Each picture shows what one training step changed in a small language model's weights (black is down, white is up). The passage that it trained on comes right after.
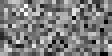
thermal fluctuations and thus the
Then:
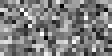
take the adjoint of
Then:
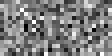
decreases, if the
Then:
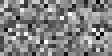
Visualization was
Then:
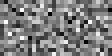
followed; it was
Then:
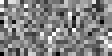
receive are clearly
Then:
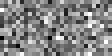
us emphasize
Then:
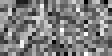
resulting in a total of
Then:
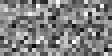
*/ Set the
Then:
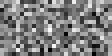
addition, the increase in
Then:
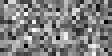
raise the question of
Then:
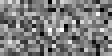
case, the total energy
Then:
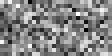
presence of hybrid
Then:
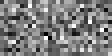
several conclusions.
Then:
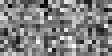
previously existing world
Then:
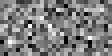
of Korea
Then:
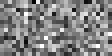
preference test of
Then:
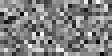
users revealed that
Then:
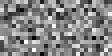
user dependent method limit
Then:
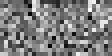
and Microbial
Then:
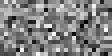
dilution of the
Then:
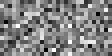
terms of group distribution compared
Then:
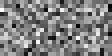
dedicated analysis
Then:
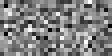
to define the center
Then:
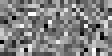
is vast domain of
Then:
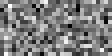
used to flush
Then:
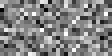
contrast an effectiveness of
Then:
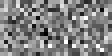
qualified mainly by
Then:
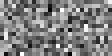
for every 1unit
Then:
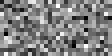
to Scott T.
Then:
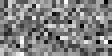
adopt a different
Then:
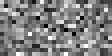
initiatives that
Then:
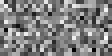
a society that was
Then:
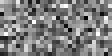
cannot be considered reasonable
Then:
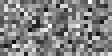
age related human diseases
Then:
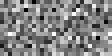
On the reason for
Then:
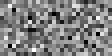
provides prescription
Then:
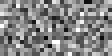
Contig AGI
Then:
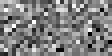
outcomes was still
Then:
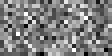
temperature is the most effective
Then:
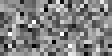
factors was crucial
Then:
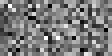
in regular physical activity.
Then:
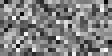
the ergodic
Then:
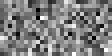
that renormalization requires
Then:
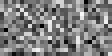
is thus bounded by
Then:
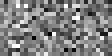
transition. This mechanism may
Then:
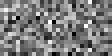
mineral oil
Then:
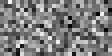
are listed in Table
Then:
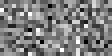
in near field around the
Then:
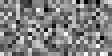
moment of grace
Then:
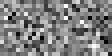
over an ensemble of
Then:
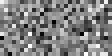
loss of ovarian
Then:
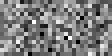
suggests that the techniques
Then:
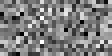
shows the sequence of
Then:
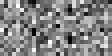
one cannot use an
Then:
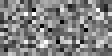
system according as nodes
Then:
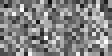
but less use of
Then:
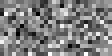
to reach for the
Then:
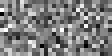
match sources between the
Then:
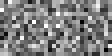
origin, and the
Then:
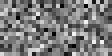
The membrane
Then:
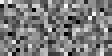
images. The images were
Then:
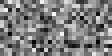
that after MPP
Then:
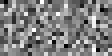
as a signature of
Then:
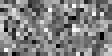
The mixture was
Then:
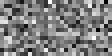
to genuinely
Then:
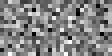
both stages in order
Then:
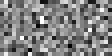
for MNCs
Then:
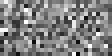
penetration into
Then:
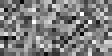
exhibit notable
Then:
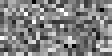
allow information to be
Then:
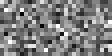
attributed to the close
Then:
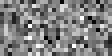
presented after 20 days of
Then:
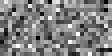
entropy with respect to
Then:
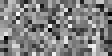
the frequency of iron
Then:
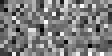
a floating
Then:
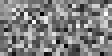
flux may be derived by
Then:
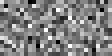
derived laws ensure
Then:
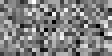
is thoroughly
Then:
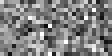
weights of the
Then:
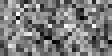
the magnitude of ${\bf
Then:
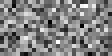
$\Aop$ which
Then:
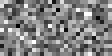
two-spin reduced
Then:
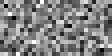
researcher consider when
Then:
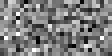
the array: in
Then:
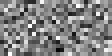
underlying workforce
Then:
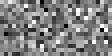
optical diffraction
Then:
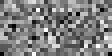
primarily emits
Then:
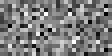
structure crosses the two
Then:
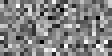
Army School
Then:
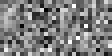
(middle panel),
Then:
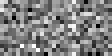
complex calculation, we have
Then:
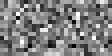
the GMRT
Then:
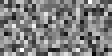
with some accuracy in some
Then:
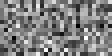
Relative confidence
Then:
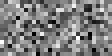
their availability in good
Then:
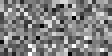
is explained by this
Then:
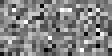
period** Your
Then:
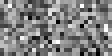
transaction speed,
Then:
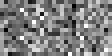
pair of failed test
